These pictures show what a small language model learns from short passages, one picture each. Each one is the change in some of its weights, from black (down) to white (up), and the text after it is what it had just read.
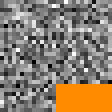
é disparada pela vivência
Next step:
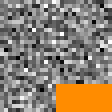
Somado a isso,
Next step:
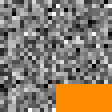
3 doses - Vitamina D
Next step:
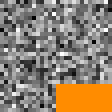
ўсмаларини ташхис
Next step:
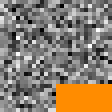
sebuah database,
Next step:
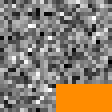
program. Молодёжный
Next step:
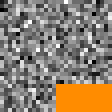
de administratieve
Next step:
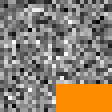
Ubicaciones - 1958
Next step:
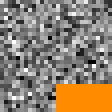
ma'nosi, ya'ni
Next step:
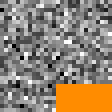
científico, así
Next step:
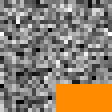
Vitesse Viabilité
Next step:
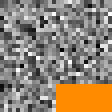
tarbiyachi shaxsini
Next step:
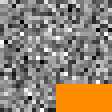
при поступлении
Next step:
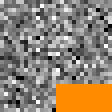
в таких контекстах,
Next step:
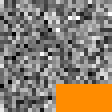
Vyshchi zhinochi
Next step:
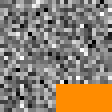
in den Datenbestand der
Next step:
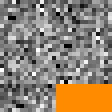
залучення осіб,
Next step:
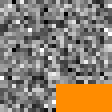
den Kommentaren ein sehr
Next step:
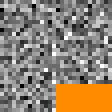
2 % Age 18 ans ou
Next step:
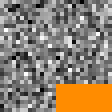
etish kabilar. Bu
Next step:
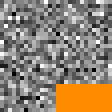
на растения. Вот как
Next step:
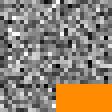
d'une émotion ou
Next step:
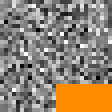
intervento legislativo
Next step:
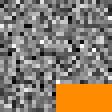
tanpa memberikan
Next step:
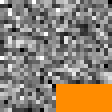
dengan edukasi yang merata,
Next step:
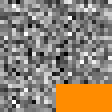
IN CENTRAL
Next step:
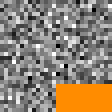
tarihsel süreç
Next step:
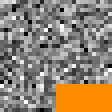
Babur in the work
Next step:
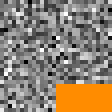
Oksana Matvienko,
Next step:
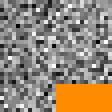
وهو ما أثر
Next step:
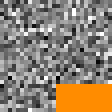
causas e história. O
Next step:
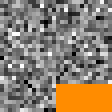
etmoqda. Epos tor
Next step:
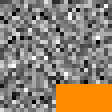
& Flora International
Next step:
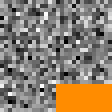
бітірді). 2.
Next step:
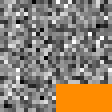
Demak, psixologik
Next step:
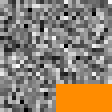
интеграция с учебным
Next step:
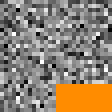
bilan firma faoliyatida
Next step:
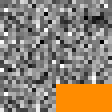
якої стажування на
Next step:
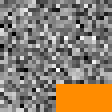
vaqt yo'qolishi
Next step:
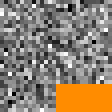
данного термина:
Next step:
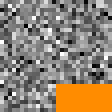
реализована практическая
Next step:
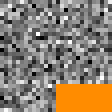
(DSc) илмий
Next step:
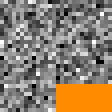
с. 5. Лисодед
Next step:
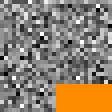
AND UZBEK.....
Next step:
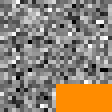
«не более 9
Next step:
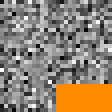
bahwa massa jenis
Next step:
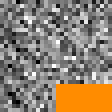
Нк Востдрер 227
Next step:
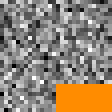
одбора, обавеза
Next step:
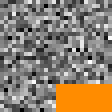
dan *pasca full
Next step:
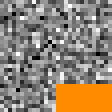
ammo ijodkorning
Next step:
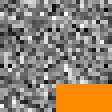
de artículos relacionados
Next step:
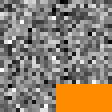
profissionais altamente
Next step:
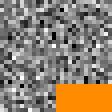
consists in the fact
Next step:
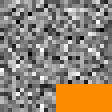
закона“ се,
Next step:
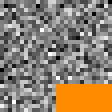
individual, grupal e
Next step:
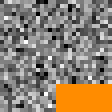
того, при реализации
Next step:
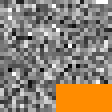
de PlayCreatividad.
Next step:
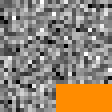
los casos de machismo y
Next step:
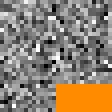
A&M University volt
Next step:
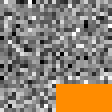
bens culturais. Os
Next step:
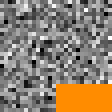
(IMC maior ou
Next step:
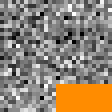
خود، از
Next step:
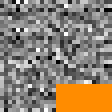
MODELES DE
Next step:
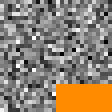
turli jixatlari
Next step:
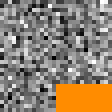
учун асос бўлади.
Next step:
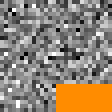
технологических припусков в
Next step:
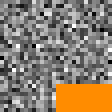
e dos dados obtidos menos
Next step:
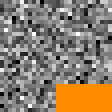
Chandio et al.
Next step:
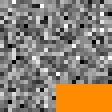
творчество и
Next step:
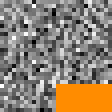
didesain untuk
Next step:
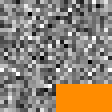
пухлинного злого
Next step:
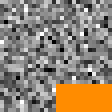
asosida ma'lumotlarning
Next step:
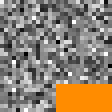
kishilar umumiyligining
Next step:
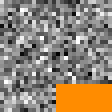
“Til ma’nolarini
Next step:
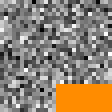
yashashi, adolatli
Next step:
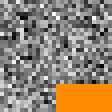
путем подстановки
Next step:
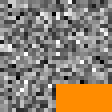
организация обще-
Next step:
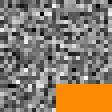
energiya tranziti,
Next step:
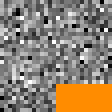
estrutura econômica e
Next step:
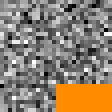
fiables (voiture de
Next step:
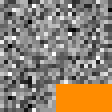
та візуалізації,
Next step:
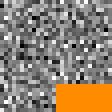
distància mitja que
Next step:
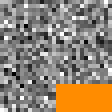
esquirlas y terroso,
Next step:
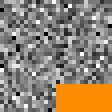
значительно выше,
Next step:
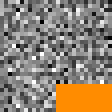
Nicolás Palopoli
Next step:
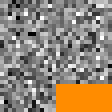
levou à cristalização
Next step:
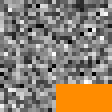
Dari perspektif
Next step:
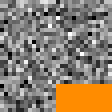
la VIS no ha contribuido
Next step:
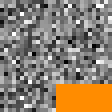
2. يحتاج
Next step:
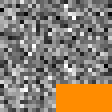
Asosiy soliqlardan
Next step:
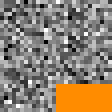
членов ВТО
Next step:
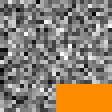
e Defesa Civil e
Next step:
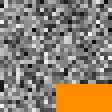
un consilier local,
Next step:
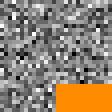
видимому, является
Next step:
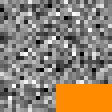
بدن او و
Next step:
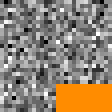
такого підходу та його
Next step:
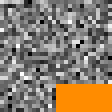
Pohon atau perdu dengan
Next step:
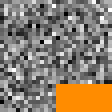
– veti fel Pascal
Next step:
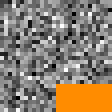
candidats en ont
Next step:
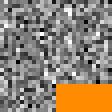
amalga oshiriladigan
